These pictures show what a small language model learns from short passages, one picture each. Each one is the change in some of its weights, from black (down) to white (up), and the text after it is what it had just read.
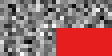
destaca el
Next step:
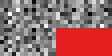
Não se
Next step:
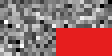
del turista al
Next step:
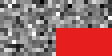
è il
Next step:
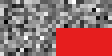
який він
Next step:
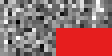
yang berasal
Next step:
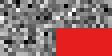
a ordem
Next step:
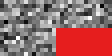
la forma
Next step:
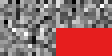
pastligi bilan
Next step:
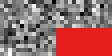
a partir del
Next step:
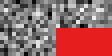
и др.
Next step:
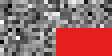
Los resultados
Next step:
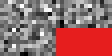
va unda
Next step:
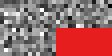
utilisation des
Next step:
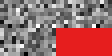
de público
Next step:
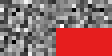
muhit uchun
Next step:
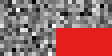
a lógica
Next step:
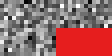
dass sie
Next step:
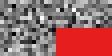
partir de uma
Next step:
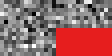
conhecia a
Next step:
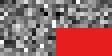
Fig 8.
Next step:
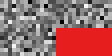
en los casos
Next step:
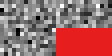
le sue
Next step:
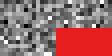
de docência,
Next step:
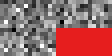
já estão
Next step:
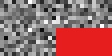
análise do
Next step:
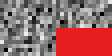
outros 10%
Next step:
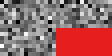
що нема
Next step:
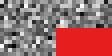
tout en
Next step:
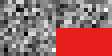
matn tilining
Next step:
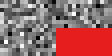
el rol de
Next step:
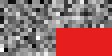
medicina não
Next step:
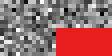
тиф і
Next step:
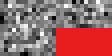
va ko‘p
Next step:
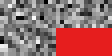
que en ella
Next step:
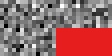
wird der
